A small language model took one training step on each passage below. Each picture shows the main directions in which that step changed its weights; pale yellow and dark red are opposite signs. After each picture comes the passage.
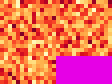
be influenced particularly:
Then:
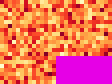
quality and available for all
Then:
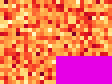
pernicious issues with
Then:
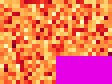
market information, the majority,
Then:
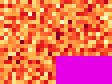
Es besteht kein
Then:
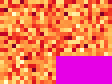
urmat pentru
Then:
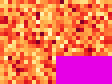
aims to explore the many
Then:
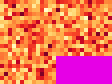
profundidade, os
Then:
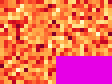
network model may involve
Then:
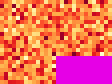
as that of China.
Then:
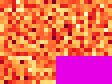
centro da Lua –
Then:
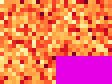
clearly supported the goals of
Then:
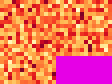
Tamże, s.
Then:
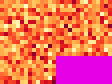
представляет собой
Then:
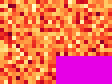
ishlab chiqilgan va keng
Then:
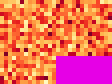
Sociedad de la
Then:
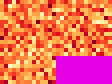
listening, factor, modern
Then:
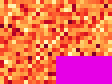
учётом их
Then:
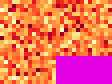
blog in teaching English //
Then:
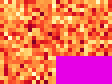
muhim manbalaridan biri
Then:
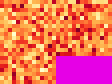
tanks A and B,
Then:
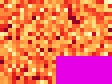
sampah organik dengan
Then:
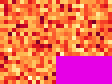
*J. Comput.
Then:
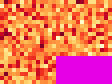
business strategy, which aims to
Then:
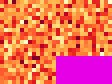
It will be kept
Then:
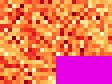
totalidad de los estados
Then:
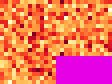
represent an intermediate administrative
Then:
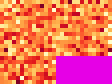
rivojlanib bordi.
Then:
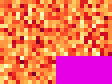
of local marketing is
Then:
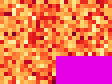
show that after the entry
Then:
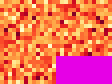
which have been borne out
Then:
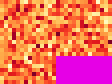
and evaluated the internal consistency
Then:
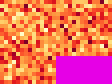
vício está no homem
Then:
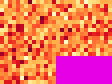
Deutschen Akademie der
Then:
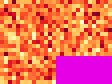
of SPBE. In
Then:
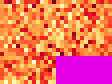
natural, propio y
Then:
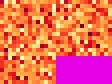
Serviço: Estudo
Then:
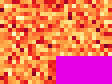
Economic considerations and class
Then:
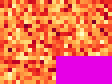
items constitutes the
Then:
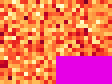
a dynamic process of developing
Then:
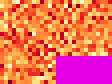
від напруги
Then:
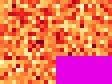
is of paramount importance.
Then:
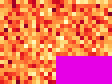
the introduction of social network
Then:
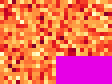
F. P., and
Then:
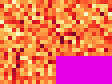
practice 14 (3%) Figure
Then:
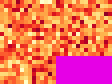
in the laboratory to show
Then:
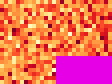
Данная проблема
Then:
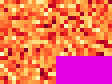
seasoned equity
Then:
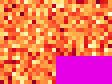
the digital divide on educational
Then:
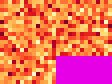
Potter and the
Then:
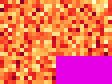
PWM signals are
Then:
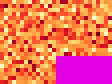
on the topic,
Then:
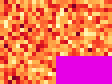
plans, thanks
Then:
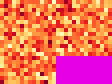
Líderes que
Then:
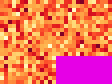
port integration property. The
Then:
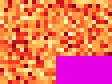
account the duality of
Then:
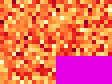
bo‘yicha ishlar
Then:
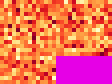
harmonic composition of the
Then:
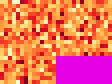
useful for most users of financial
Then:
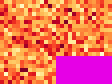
II or type III,
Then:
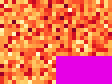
to'liq amalga oshirish,
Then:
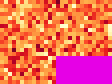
treaties.” To create
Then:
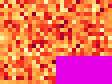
is not true. It
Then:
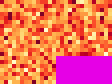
darajasi ta'lim
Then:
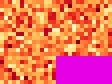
Q, Tian Q,
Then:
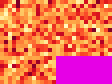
to access water quality information
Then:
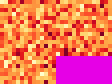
their lessons effectively.
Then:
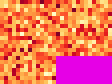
the different contribution of the
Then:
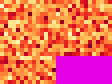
the fibrinolytic
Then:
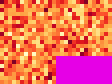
publication prepared jointly by
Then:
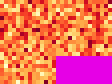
te toetsen.
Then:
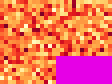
Production be published or
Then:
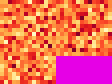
карданного вала
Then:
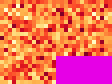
возникла потребность
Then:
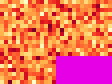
n'ont aucun
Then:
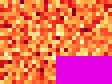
a questa distinzione,
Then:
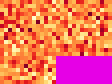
emotional Intelligence in
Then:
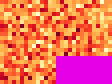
and defence policy where no
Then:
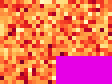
in the conditions of virtual
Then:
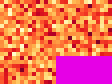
memiliki website
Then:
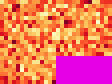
llegar a un
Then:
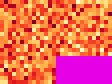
the scatterers calculated
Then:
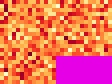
- Mariani,
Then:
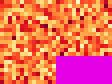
emerged as shining
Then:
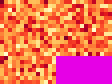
– London:
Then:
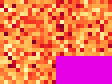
**Std Beta**
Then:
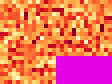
der Um- welt
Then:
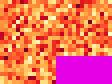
alternativas conceptuales que
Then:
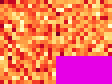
GmbH. -
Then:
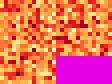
modulation is different in both
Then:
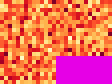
Tailings: This research
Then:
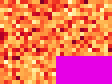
asoslarini qonuniyatlarini
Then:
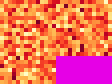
tahlilga asoslanib
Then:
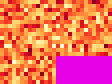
resumen, se
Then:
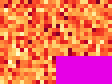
etdi. Millat
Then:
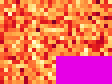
days and can be as high
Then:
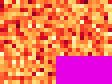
various sectors and even
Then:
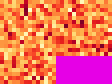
computing power in small
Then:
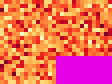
jismoniy tarbiya
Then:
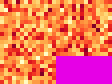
in Brazil during the
